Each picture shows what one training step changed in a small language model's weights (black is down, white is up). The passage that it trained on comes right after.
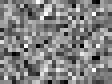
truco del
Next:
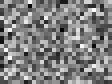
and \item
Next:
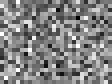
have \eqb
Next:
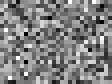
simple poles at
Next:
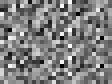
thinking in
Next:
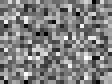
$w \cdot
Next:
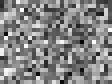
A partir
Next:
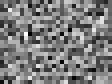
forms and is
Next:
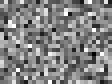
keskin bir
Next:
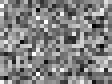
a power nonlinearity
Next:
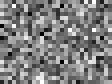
directions of
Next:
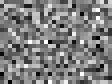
The survival
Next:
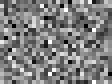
vertikal va
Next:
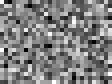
für das
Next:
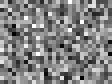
describe all solutions
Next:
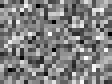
“we look
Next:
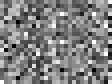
A7 und
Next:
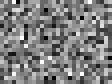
positive diffusion
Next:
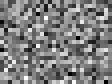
scheme for approximating
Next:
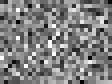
Proof}. The proof
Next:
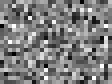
ou após
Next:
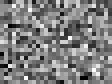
because of the
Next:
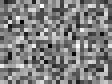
тока и
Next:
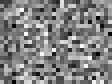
da região.
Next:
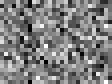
degenerations of
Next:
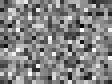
consider in a first
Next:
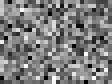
развития //
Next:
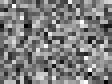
of graphs is
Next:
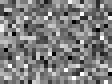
some equivalent metric
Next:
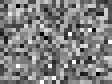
los autores
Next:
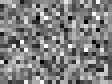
las ganas
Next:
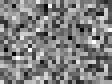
previous section, we
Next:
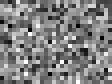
flow associated to the
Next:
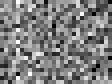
will establish in the
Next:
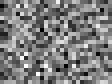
d) matn
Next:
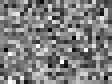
design processes
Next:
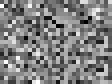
are often
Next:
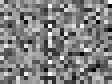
We shall
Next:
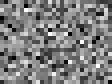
It is not
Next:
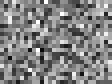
aire o
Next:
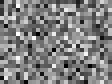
\vv \cdot
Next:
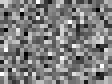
{\bf Theorem
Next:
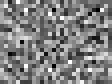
giving some
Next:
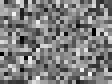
definition of the local
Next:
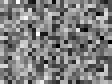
почти не
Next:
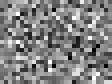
and introducing
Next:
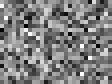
el alcohol
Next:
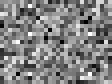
a product of at
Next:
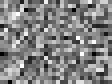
$f$ being
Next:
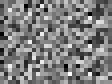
for positive and
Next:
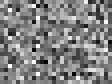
modify the
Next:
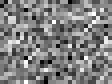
de plata.
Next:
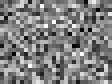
was proven by
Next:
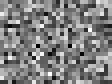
contexto social
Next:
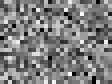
the composite
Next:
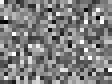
the socks
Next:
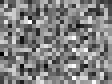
case of $\Delta
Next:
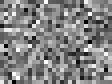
of a classical result
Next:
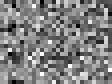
both cases are
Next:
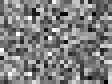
call a solution
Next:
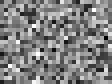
the mode
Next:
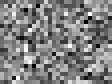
of additional
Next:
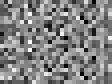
conversion and
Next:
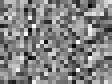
to a given
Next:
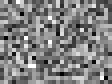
means that all
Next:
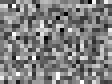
simplifica el
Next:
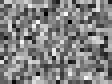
forma, por ser
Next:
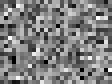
the three vector
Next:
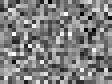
and the actions
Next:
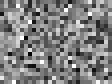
contain $I$
